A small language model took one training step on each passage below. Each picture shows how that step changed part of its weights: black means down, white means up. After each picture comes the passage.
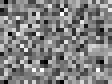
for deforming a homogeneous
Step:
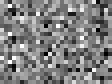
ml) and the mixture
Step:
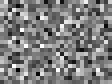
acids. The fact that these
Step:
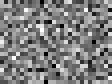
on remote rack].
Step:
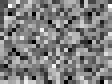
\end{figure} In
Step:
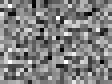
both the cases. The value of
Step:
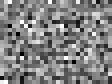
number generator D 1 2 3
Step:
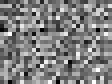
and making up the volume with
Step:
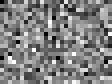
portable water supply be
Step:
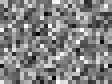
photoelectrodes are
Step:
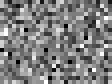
from [20]. parameter reduction for
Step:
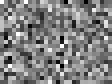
requires to destroy
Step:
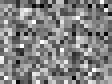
attractive solution in the form
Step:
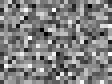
Firstly, the amplitude of
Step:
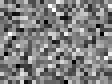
with a single event (see Figure
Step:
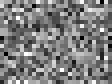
It is known that the course
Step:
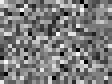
The resulting contributions have been found to
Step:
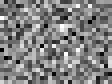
in Benin [2]
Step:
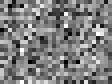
Training and Research Unit,
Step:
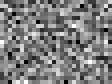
from one end of the plain
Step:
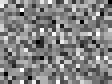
The model has been tailored
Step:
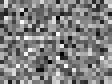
led to tension in the
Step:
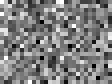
emission lines were detected at energy fully
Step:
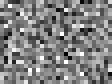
sets of data were collected for
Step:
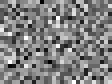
in the kideys the result
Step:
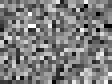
their regression residuals.
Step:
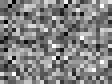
NIT S, TEC
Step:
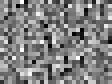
1.14\\ Reference
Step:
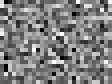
in the funds chosen by you
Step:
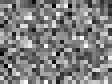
one of the central scientific problems
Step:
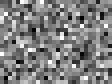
well with the lobes'
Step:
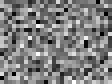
from the shape anisotropy
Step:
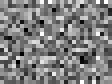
effectiveness of GBL
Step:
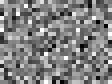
defined as $\gamma$-rays
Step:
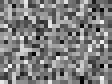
matter and other deleterious
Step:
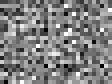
and exposed to sunlight
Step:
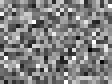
calibration provides a reliable
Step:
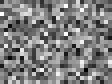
same binary value at the end of
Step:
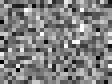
are psychotic
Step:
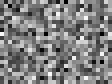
supply restrictions and a
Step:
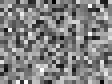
feeds used in compact range
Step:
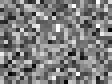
the solar atmosphere as
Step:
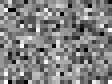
emphasize on cultural content
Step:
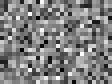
frequently favorable when
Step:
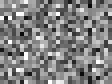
study conducted by Guo et
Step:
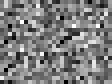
1, the susceptible
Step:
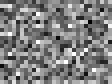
on the consideration of the ratio
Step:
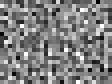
tourist sites that are
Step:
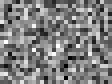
and third neighbours at
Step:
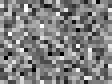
from 8.3\,ms to
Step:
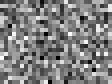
at equal intervals. At
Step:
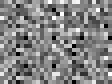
PG PG PG
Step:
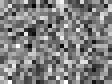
coupled equations may be solved
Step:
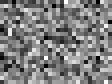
of independent and deterministic classical
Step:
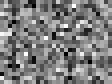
example of three-dimensional,
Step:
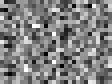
in Figure 1. Figure 1.
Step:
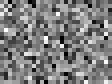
control policy among different test systems,
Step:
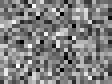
when grass quality and
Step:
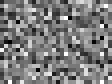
the curriculum of such
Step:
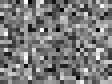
there was evidence that doing
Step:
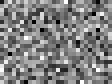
walkway. The obtained
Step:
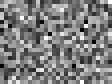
eccentric movements of the
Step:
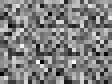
OF INTEREST
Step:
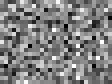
disorder was engineered by
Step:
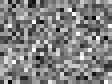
fields and much higher proton and
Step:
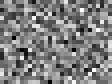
the oscillatory part of the
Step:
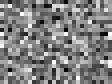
restrictions) can be
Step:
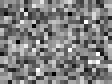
ranged from 5 ms
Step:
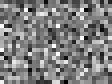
tablets showed an immediate
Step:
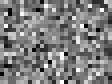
range. Single-input
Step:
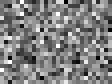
observations of Sámi
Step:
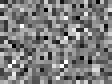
to ultimate. One
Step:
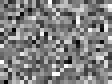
be a major asset to global
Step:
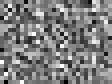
should possess relate to
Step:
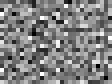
additional data to improve our classification
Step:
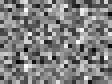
chaotic signals in
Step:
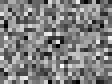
yields were significant. Five
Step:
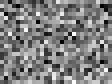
between the qubit and mode
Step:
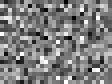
to estimate the Loran
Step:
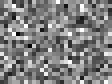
Does the religious
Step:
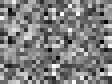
\eeq \beq
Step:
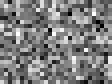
both) must contain the EW
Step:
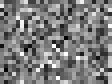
as featureless, with constant
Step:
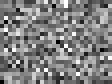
of HPE masses and
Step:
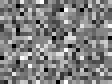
Requiring that the fields
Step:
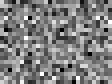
incriminated as one
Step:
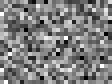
galaxy we can expect the
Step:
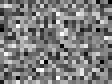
axis, and the number of elements
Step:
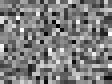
and $D(t)$ is
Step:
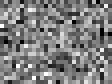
different and perhaps more
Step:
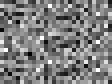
with the current study where the study
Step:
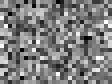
standard results for the Rouse
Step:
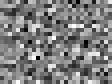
°C (mean)
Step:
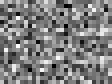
the Mammal Society
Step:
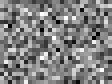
period of time. Shorter
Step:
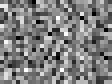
may be realized in neutron
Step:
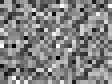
the change in the local free energy
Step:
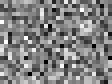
a barotropic
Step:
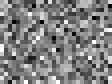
stage of quasar formation in
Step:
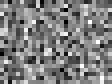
greater concentration of dissolved
